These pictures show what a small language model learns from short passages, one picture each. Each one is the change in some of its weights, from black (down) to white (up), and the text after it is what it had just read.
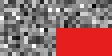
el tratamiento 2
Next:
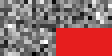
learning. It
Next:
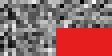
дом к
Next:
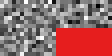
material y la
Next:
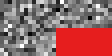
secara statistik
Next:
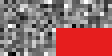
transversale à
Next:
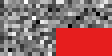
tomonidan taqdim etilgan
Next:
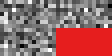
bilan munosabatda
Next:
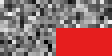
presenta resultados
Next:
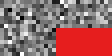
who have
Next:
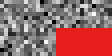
все равны
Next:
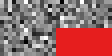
u siguron
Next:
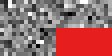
la saisie
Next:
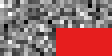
to remove
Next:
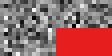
les dispositions
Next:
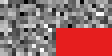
بدّ من
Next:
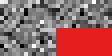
наставник все
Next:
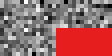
als ein möglicher
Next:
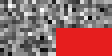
la tortura
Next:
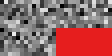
статті щодо
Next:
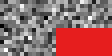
ketiga variabel
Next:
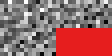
y se le
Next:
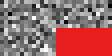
va ularni yanada
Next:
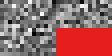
davlat universiteti,
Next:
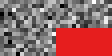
Рядом с
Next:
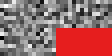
untuk segala
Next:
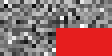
among which
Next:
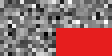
se aplicará
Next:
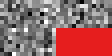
может решить
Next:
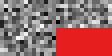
concluir que
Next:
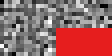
az süredir
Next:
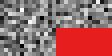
terlibat dalam
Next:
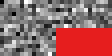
etika kabi
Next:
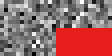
en los grados
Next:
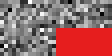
essence of
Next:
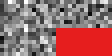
muhim ekanini
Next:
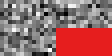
yaxshi rivojlangan
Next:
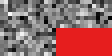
de residência
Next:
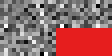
Grammar in
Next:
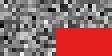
al acestor
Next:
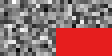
une vue
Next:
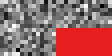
навыки и
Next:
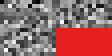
asosda til
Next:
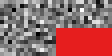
аниқ ва
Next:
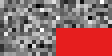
Ciência e
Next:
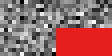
le poids
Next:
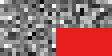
tidak jelas seperti
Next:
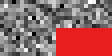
– держави
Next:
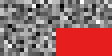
una guía con
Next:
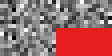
o teor de
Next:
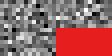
e carinho
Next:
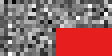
– TSF
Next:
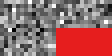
holatda boshqacha
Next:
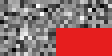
teneurs en
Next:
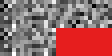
aan op een
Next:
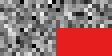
Commitment in
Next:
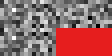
the use of
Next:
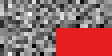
the cotton
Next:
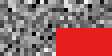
building an
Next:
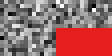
orasida aniqlangan
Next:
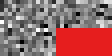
información genética
